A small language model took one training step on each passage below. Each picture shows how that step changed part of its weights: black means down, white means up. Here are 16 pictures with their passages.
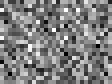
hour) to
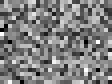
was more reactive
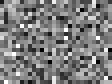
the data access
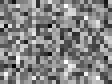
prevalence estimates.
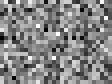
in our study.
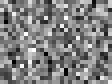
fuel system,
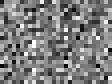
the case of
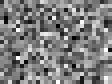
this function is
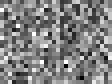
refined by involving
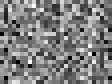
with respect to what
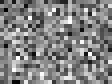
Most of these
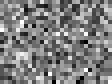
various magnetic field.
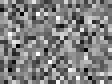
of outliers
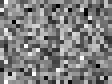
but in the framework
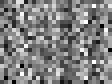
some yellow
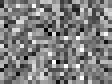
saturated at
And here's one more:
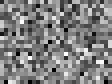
energy compaction
